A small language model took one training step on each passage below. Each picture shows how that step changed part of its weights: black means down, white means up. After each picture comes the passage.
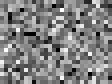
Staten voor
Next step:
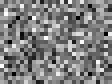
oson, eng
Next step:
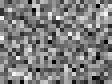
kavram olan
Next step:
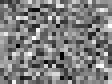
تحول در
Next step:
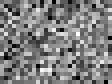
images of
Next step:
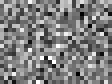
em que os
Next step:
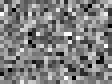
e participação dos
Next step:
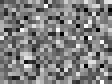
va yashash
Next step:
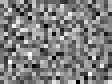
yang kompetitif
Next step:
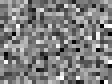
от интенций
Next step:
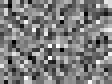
chizish va
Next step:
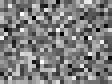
va ikki
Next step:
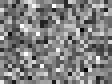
процес управління
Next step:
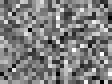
digunakan yaitu
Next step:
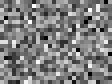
o final do
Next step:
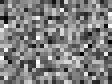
jornalistas ou
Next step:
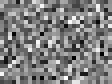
institutsional sifat
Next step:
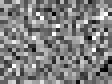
ötesinde bir
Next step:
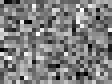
de los diferentes
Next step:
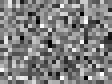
tutilgan edi
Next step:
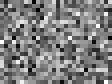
talk about
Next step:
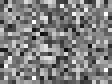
Estadual de
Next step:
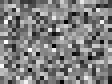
functies in
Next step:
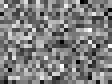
проведенные в
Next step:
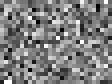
он лишен таких
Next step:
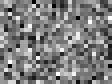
onde possa
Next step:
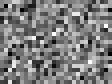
desenvolver novas
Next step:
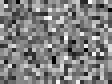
как модели
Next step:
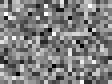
зброю –
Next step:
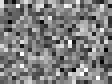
inclusif du
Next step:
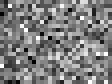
state in the
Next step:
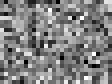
também pela sociedade,
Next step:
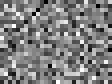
una respuesta violenta
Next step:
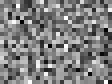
país, pois,
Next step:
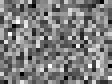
plaats) worden
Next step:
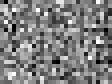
smell the
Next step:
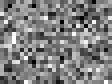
La formule est
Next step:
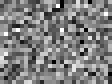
registrando las
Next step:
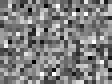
Однако уже
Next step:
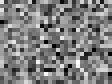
ejemplo decir el
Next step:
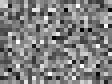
obtener resultados más
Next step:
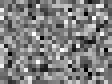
grãos e
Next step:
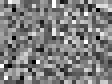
zullen we
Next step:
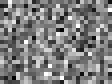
Research. –
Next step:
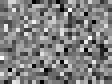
se inicia la
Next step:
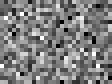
is provided by
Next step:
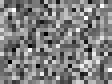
à teoria ou
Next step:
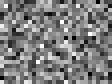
de salud.
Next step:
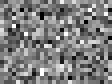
он имеет
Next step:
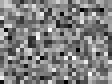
tempo de espera
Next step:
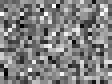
которой были
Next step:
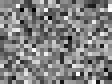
sistematis, serta
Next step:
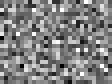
Blender se
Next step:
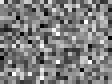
implementar la
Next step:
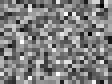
em operações
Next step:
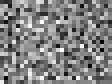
turizm sohasida
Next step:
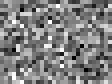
Research in Science,
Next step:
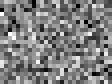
мерос ва
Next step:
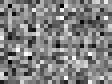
Na cidade de
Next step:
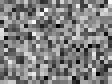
nasıl bir
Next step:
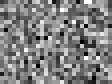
Gender in
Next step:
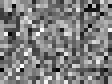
acteurs qui
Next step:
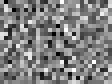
bilan birga
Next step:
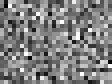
різні види
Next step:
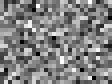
Paulo: Atlas
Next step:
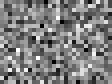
ao exercício
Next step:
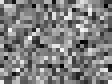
Concepts for
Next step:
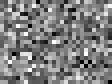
chop ettirish
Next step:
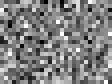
до проектування
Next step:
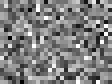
государства, на
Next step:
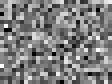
bewerking is
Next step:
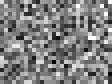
registrada para a
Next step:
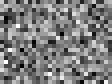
было издано
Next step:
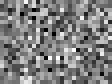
ta maqsadli
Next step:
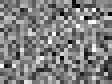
bir nechta
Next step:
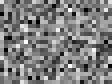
bağlı olarak
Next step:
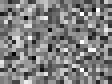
pedagogik texnologiyalarni
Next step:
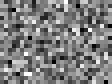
за роки
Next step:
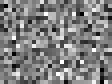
mantiene su
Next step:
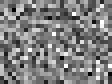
Se trata de
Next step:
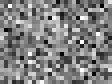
formação eficiente que
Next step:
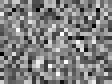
a field
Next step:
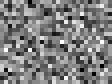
barcha turdagi
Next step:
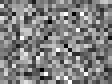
zamonaviy pedagogik texnologiyalar,
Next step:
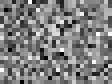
the "Russian
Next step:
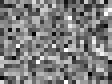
de Zadie
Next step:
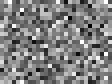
с одной
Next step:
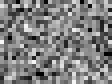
приведения в
